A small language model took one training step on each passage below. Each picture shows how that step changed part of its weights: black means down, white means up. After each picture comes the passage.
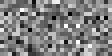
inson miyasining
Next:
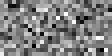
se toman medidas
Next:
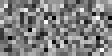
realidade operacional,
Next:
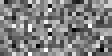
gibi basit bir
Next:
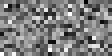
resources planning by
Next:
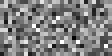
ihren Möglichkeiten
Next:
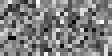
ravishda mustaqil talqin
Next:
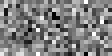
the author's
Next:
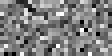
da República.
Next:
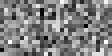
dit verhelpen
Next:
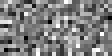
доходов населения
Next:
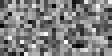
y colabora en
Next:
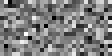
no Código de
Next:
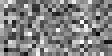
здесь не
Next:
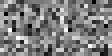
або така інформація
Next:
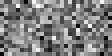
həm də
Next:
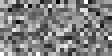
для нации;
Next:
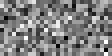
participation and increase
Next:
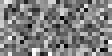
dit principe door
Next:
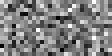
qilishga haqliligi
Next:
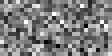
cât și
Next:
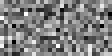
have we learnt
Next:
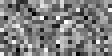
de absentismo
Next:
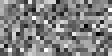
bentuk analog
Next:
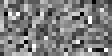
Las imágenes
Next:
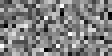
the Modernity,
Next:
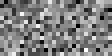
es incapaz de
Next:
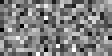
pesan apakah
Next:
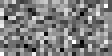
que haya una mayor
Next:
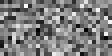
Library of
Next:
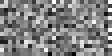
разработка научно
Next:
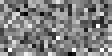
vérifiées pour
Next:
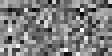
вартості та
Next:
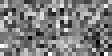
исследования экономической эффективности
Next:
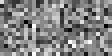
Meade J,
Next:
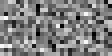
Києва до
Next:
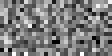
suelta a
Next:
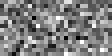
2 типу в
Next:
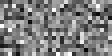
to perform the task
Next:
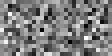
les objectifs, les
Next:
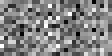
NO SI SI SI
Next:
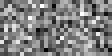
Котов, А.
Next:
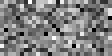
kuni barcha odam
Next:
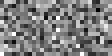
terdapat pada Tabel
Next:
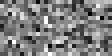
de căutare
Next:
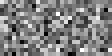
uma refrigeração
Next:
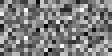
trabalho docente e da gestão
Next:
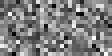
taillée sur
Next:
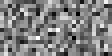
een subjectief
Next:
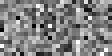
dan Sunnah sebagai
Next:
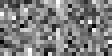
pacientes sometidos
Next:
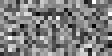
Textsorte als
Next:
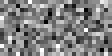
suggerire di
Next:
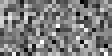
проявления новой
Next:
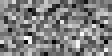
la Ley de
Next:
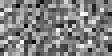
К. Обст.
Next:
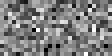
en prácticamente todos
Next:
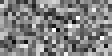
kurashda biologik
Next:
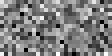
yetkazish kerak.
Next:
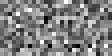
казнь через
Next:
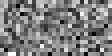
ulushini oshirish davlat
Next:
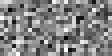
в системе государственного
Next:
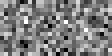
davrning boshlanishi
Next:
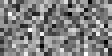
el gasto de
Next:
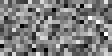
Game Media as
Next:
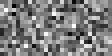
of daughter
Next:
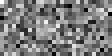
kita lihat
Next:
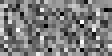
were not directly
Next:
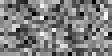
de suelo,
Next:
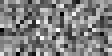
tiene la ventaja
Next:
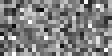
asoslar – son,
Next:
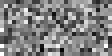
Educational Institutions.
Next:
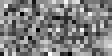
alohida e'tibor
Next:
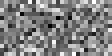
tizimga ko'ra
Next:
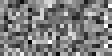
del presente ensayo
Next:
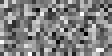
подход, с одной
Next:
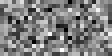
la intensidad en
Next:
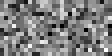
houden, dat
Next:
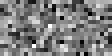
de la carrera
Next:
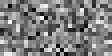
forense e do
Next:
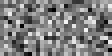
refuerzan la
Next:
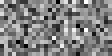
para a maioria das
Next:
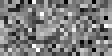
să adopt
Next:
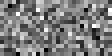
marital instability
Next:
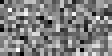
As figuras
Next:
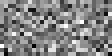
LE TAUX
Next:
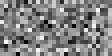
tomonidan beriladigan
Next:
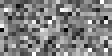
hem de algı ve
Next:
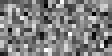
wären nur
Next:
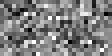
В ранния
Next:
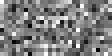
двох великих
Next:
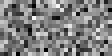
kelgan o'zbek
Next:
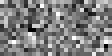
e suave ao mesmo
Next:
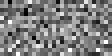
traditions of the
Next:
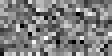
o'quvchilar orasida
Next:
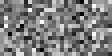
model pembelajaran konvensional
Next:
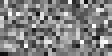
En este sentido, también
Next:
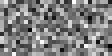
considerada a líder
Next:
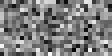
roupas que
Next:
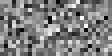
delle tecnologie e
